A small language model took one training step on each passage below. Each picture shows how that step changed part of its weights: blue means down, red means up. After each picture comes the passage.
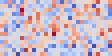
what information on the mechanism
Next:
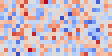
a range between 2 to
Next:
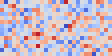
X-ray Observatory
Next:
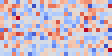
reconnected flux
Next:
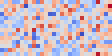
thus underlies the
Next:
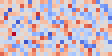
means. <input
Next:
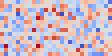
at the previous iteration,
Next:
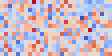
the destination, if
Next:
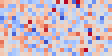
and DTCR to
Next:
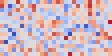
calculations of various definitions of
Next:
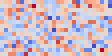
advancement of science and
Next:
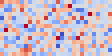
and Hospital,
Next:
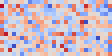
views in product improvement
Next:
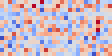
to form biases in
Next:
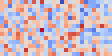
the knowledge and experience needed
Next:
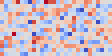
\rbrace$. A
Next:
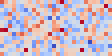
USA. Out of
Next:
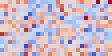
speed and direction,
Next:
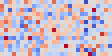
One natural fit for
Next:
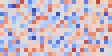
In c) the results
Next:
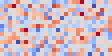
lattices with a central
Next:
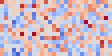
to A. Ham
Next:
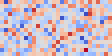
Calibration certificates
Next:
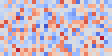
SE cloud, the
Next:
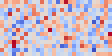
activity under UV-B
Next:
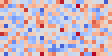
in cases in which
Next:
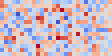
at only two points
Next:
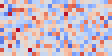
jamming and electric
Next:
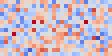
=0 $ and failure
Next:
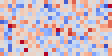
formation scenarios. Observations
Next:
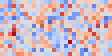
through $U$ and
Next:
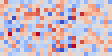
has been surrounded
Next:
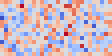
of 20 mg/kg
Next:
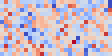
literature have discussed and studied
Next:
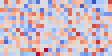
result then can be stated
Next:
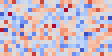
Stock Exchange
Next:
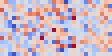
has been reported that
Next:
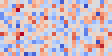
pushing up
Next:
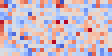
linear response of boundary
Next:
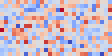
cover the entire heterostructure,
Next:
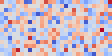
\lambda \right|
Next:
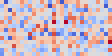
number of Pauli string
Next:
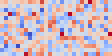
clusters over the surface which
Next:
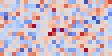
mm - Driving
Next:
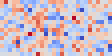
are not registered
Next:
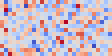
angle. As a manner
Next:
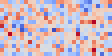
population of men are
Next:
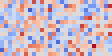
the dimensions from the first
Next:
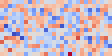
in the intervention group
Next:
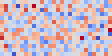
time, also apparently
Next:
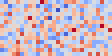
error models and applications:
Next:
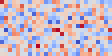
(RBTI) and
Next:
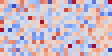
value that represents a specific
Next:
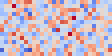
50 operational sites by 2025
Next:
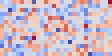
A1, Part
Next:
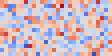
void growth process,
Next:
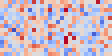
the truncated
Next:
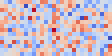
absence of dynamics, this
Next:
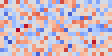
survey, such as family
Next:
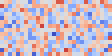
in this step.
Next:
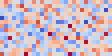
of several layers, including
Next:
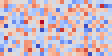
in trial 4,
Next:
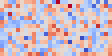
observed 132 by
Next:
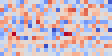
like Kampala
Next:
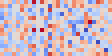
the magnetic phase (see
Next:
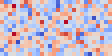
zone with well-defined
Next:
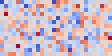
for sixteen
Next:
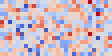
need to be covered
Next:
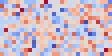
ns. We include
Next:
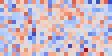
potential and the EB
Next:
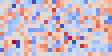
in SL with
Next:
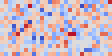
view is supported by the
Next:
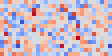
Basque Country
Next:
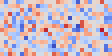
Research Data and Research.
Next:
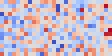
File: -
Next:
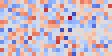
symbolize multiplying
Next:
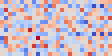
engine thermal efficiency;
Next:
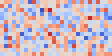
the sample sequenced in
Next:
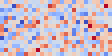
- Develop and
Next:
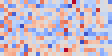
literature review and expert
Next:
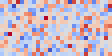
analyze the F-term
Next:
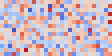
the only remaining degrees of
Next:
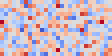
social media, chat
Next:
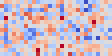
we are interested in the
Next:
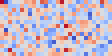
energy demand. This
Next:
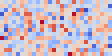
as an open-access
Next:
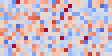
distinct regions (Figure
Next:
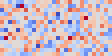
Goal To conduct
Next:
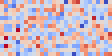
over the subband coefficients
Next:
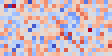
an inhomogeneously
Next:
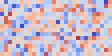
Let R be an
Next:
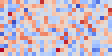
simulations of SANE
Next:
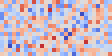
the symbol $A =
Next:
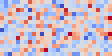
horizontally into
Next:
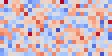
are periodic solutions of a
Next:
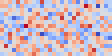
which research findings are
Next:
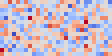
microcoil, the
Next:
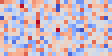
of Chile,
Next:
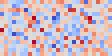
fatigue sample
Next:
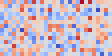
the overall resistance of the
